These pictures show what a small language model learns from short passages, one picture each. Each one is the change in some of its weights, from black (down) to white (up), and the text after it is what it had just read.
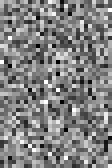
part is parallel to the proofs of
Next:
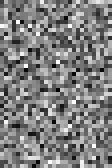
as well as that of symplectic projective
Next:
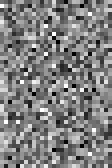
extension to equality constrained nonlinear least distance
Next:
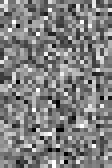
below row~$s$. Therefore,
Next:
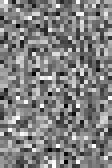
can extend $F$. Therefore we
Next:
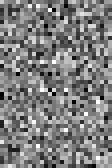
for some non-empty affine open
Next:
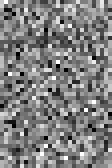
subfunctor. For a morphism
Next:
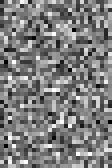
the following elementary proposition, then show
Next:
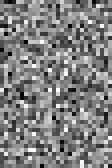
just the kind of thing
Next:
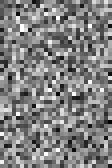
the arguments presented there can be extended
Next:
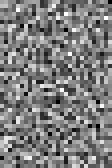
for $1 \le i
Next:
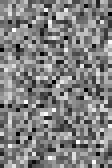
\text{ and } \|R
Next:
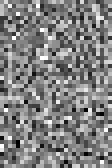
\mathcal{C} =
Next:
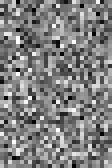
it must first be expressed in terms
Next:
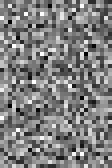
image $I$ for size
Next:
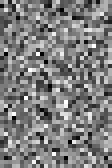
we have that for every fixed
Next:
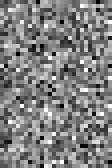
AND MSE of
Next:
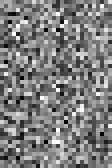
forms on $X$ defined using
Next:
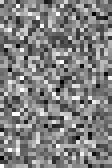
get \begin{multline*}
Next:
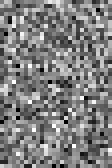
1$, time horizon $T
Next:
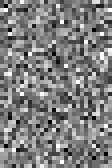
and L.~Zhang,
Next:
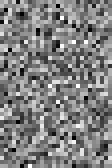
can be reused for this
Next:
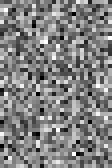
algorithm by exploiting an interesting property
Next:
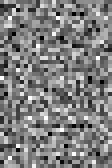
we write $$ \phi\circ
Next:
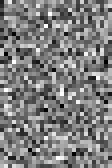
this paper. Let $\Theta$
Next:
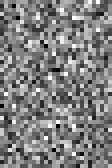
otherwise we get a contradiction to
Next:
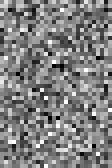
the latter set). Suppose that
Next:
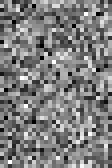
these operations not only results in
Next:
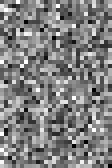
exist strong deformation retractions :
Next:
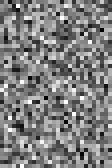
as a $V$-module is
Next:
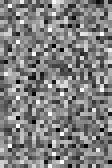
A mesh analog of the solution obtained
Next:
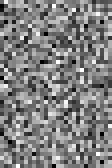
labeling of $G$ such
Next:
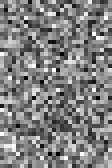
subposets} is a partition
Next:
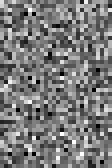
address $h(n,
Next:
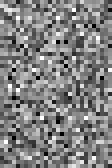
using $L^\intercal$
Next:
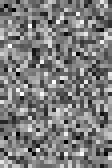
and $\l^\ast$ be
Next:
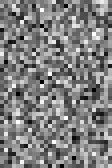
also called the {\em Hilbert class
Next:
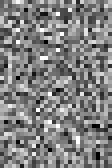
\end{abstract} \maketitle
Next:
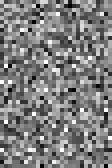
the recursive construction of a
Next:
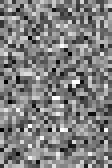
a limit as $\epsilon$ tends
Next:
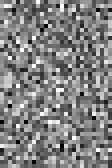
section. \subsection{Case
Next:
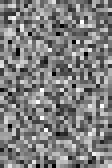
representing parity over $\{0,
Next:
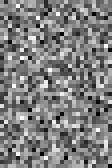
the integral \begin{eqnarray*}
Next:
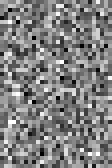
M) \rightarrow {\rm
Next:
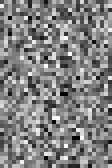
values of the additive character as a
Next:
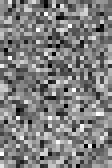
Denote by $n_D
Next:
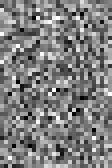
$I_\eta$. At the
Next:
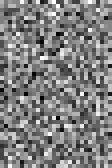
\cap P^x$ is
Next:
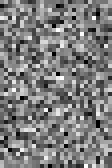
replaced by $\Bbb C$ on
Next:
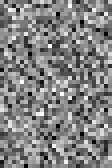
an elimination ordering and a
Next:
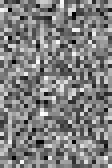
\proof The proof is exactly similar
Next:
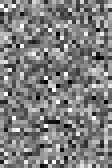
odd number of prime factors. We
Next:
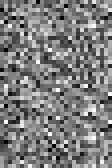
with ``$N$-body
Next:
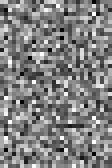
in his 2019 doctoral
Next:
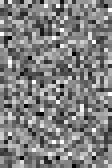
in the present work is to develop
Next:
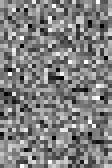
are products of $$ e^{\pi
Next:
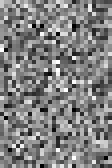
groups is called elementary if each first
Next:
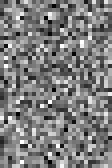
right, the parameters were:
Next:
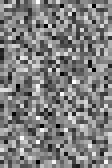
a facet. This is the
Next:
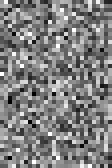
and negative values if $m$
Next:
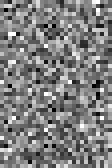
Mathematics, vol. 20, Springer
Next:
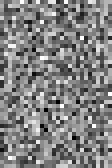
\subseteq E$ is a basis
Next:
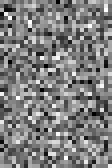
for the simple Lie algebras of type
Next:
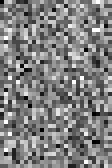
Riemann surface in terms of its universal
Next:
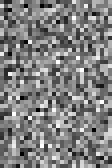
might carry over to the
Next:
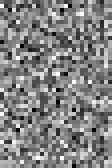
were used to estimate some necessary global
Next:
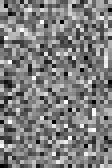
any tree rooted at a vertex
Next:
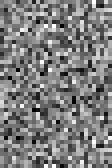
the corridors could be more
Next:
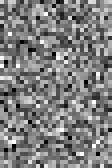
on $\gamma$ shows that
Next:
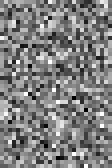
The matrix $D_i$
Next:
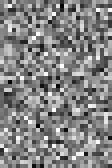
section, we report some recent
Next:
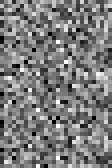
a high-dimensional non-trivial
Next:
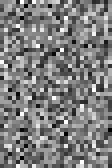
singularities propagate in the forward
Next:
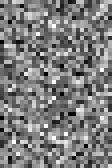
functions, we can define the
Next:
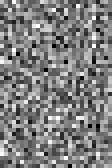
zeros at $ s = \rho
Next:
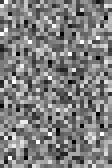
$[$see Sections~$2$
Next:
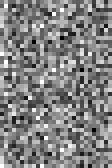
nullity growth sequence corresponding to that
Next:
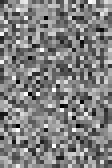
$F_i$ and it
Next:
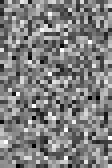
the choice of $q \neq
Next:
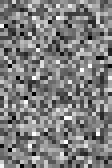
pair $\langle\alpha,\beta
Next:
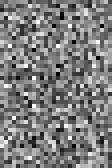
fibre $i:M\to
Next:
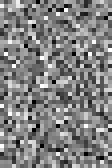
\mathcal{B} ;
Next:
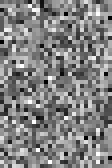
both $\scp$ and
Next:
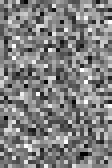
Y_k$ if and only
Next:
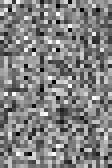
\noindent{\bf Proof of Proposition
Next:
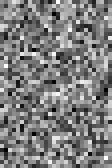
canonically oriented compatible} or
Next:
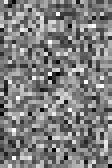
the coproduct of $X,
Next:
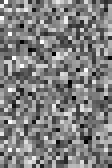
on both simulated and real data
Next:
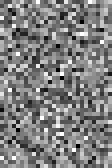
= F^\star$ with the
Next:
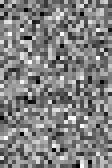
dx^k $$ as a connection
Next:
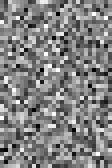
\begin{abstract} It is
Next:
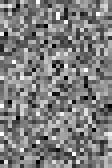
not vary continuously. This local
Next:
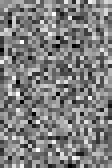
$w$ vanishes in the regions
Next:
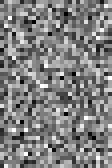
\to (X\diamond
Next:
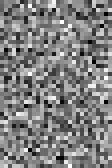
characteristic knot $\beta$ is
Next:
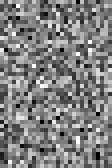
\end{eqnarray*} If
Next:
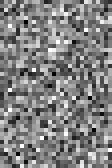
under sums", which implies
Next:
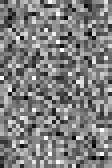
sequence clearly fall within the limits
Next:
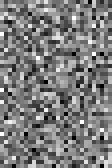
to embeddings. *Inner
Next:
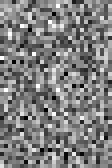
in the second inequality. Furthermore $$
